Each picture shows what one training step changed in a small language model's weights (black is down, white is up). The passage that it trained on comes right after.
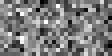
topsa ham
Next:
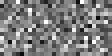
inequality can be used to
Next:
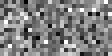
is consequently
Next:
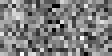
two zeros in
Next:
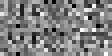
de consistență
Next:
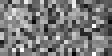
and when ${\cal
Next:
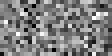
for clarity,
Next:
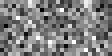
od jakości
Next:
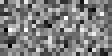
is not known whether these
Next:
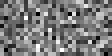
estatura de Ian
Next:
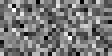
new, as far as
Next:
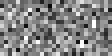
been able to
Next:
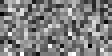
diffeomorphism in
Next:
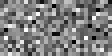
15$. One way to
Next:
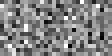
the following corollary.
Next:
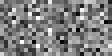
no ha utilizado bien
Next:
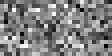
a halló
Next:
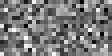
entonces un
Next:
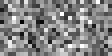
$\leq _{ \mathbf
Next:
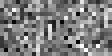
mais rico o processo
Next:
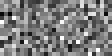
the case $n$
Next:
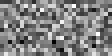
an Ahlfors
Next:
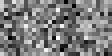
lado, seria
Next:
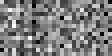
сталого розвитку
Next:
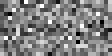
a contradiction. Thus
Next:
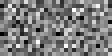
Similar arguments as above
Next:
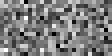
the one-form
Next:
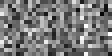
Torino intende
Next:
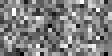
as its upper or
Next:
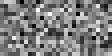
a version of lemma
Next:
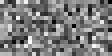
de los pastores
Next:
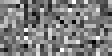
skeleton of a
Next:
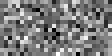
quite differently as
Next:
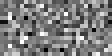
O'zbekiston Respublikasi
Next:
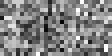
in the higher signature
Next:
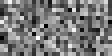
study of the domain decomposition
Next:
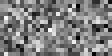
\cap b)$, for
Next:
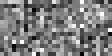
_n$ of
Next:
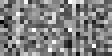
the zero Neumann
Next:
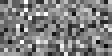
bijection. Now we
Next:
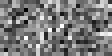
foi elaborada para
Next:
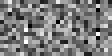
our proof offers
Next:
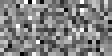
their satisfaction with
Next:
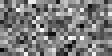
va biologik
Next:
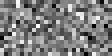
two leaves) and
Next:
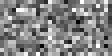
ularning faolligini
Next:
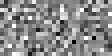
the permutation associated to
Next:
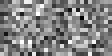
variables depending only on the
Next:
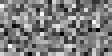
follows. In Section
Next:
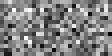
simple substitution.
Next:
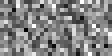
ва касбий
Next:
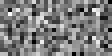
con tasas de
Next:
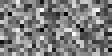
multiplication, and hence it
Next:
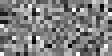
historia personal de
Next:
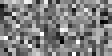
an even factor.
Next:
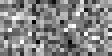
\newblock Permutation
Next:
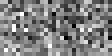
la Figura 1
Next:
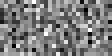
en las chicas,
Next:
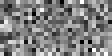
these are eigenfunctions
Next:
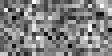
un cuadro de
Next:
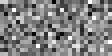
un país que
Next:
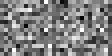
exists no infinite blue
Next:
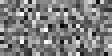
random variables drawn
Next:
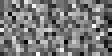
and let $K$
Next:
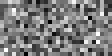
$J$ in
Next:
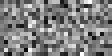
have an extremal
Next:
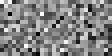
Gestaltung und
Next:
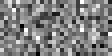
prove that the generating function
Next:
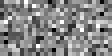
[because $G
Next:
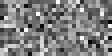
semi-bounded from
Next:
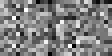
Bac + 4
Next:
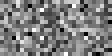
efficient, and they
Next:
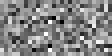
benar untuk suatu
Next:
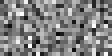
for differential equations in Banach
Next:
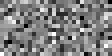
strengthens the
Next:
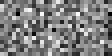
Tabla 1.
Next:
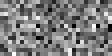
the fuzzy
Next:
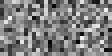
no $K$-rational
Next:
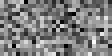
6 completo, parte
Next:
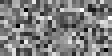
the formality in power
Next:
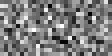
mercado como
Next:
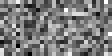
of distinct points on the
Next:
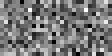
with plans for experiments
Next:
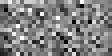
The typical approach
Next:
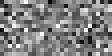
the following analogue of
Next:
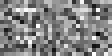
من غير أن
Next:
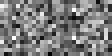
etish. Ichki
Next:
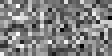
zarur. Agar
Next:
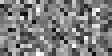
be expected and will be
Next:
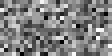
with the characteristic initial data
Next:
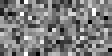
processes. Hence we define
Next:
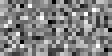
API e pelo
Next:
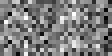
(and so for
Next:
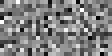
dimensional part of the critical
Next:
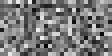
equations of the dynamical
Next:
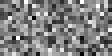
replacing $t$
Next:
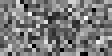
$2$, and when
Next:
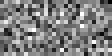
have $w_i
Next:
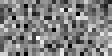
a placa de
